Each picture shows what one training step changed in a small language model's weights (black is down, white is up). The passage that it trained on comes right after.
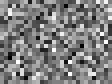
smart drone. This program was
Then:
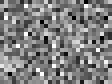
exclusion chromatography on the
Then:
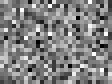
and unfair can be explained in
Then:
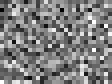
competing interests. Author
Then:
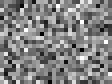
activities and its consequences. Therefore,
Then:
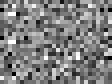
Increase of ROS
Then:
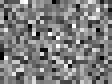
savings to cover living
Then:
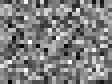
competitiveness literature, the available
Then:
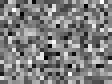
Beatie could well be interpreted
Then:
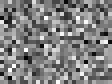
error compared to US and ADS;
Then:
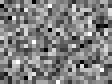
Nervous on sighting
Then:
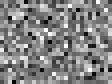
H + 60 ml CH
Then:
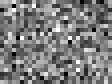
in Table-1, 2 and
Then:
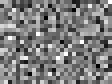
toxicology for various reasons
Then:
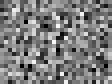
2D moving stage consisting of
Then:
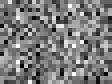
numerical solution of first-order
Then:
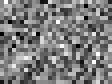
From dust to stone: the
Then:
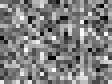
damage finally leads to flowers
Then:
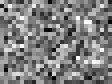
of Ne_2^+ ions
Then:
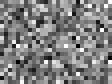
the roles of YVOs
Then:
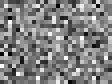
antibiotics [1,
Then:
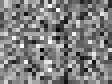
the humans, donors or
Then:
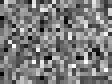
transmission and maximize the
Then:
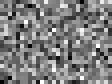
which are tabulated in
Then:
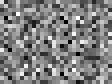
25 varied from indicated in Table
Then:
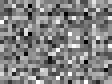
Carlos II." In
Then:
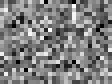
certifying delaminated
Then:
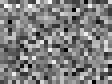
to establish similar academies to
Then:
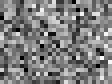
the study to investigate the impact of
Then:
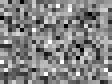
(see Table 2). Table 2:
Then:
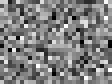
is intertwined and interacts
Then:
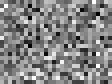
2019 Accepted: June
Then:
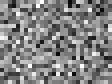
progesterone [4].
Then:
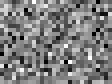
material replenishment. These results
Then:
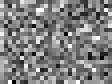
33]. Therefore, increasing
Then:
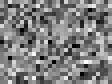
pyridine to ThCCl
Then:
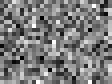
method is called SVM String
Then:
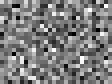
O'Brian (University
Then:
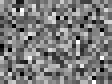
by the ISMU
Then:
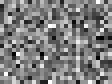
*J Chromatogr
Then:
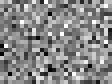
decay into thousands of
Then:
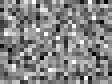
shall gain the insight of
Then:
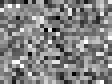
of Bangladesh. Key
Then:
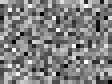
high frequency conditions on the system
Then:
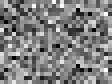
that this publication finds purpose,
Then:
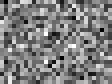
environmental. The assessment of sustainability of
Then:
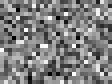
on the optimization criterion of the
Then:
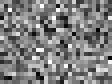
conditions and discussions are done. Section
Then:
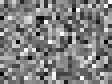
and NP complexity classes,
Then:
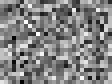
linear relation between $\log K$ and
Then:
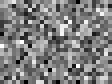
called serotonin and
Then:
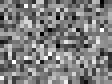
applications. The history of the
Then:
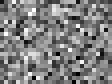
purchase a house is easily
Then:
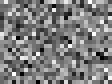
essential to ensure accurate measurements. The
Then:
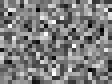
part of a strategy or procedure)
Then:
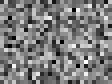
in the restoration of architectural
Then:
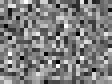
Observatory at the University of
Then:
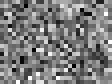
value, place attachment, and
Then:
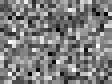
192 hillshade of only
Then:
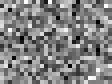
the simplicity of our analysis,
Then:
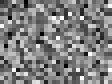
Personality serves as a
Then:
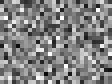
adders. Among all the
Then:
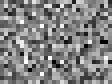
Metformin side effects are common,
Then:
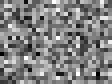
functions, the following were used: general
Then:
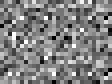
no decrease in the number of
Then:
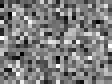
panels, interlocking
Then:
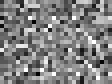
A descriptive correlational study was
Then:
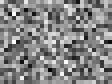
all the three authors Statement of
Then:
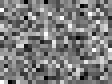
of 12.0 tons/ha
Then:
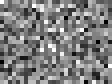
emissions for pine wood are
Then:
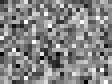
originated in China in the
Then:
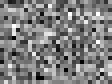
Exemplary CFSs are
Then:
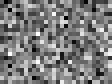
**Objective:** This study
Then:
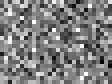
that the images “... were easier
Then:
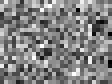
the other metal ion in
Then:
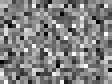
financial interests or personal relationships that could
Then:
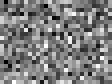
of the Balticconnector
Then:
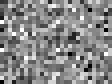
Introduction Interest in modern
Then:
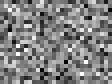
foods, decrease in time spent
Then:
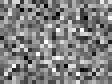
were drafted in English and
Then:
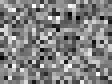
on concrete floors each
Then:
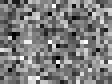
standardising PQC algorithms. This
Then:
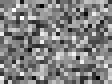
r2. Figures 5 and 6
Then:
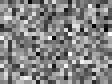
care services - Titles may be
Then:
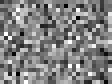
contrasting is the further processing of the
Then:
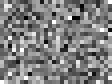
network are discussed, which have to be
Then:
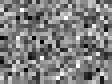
have preference for water and salt
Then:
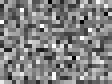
Report* were examined with respect
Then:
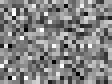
of Islamic Education, especially studies
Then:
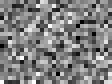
examinations and the SMK
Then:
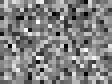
with students: ask questions about their
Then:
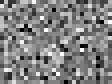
allocated for this purpose, and
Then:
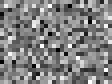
the epoxy resin or
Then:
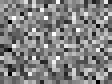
then explicitly updated by
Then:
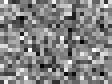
the potential to remove fish farm
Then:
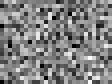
determining specific exact solutions.
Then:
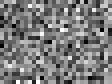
field model, two phase flows,
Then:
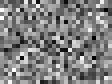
shown that “Only the
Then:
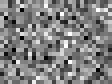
training. Thus, the hypothesis 1
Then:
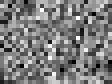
case of stationary processes, that
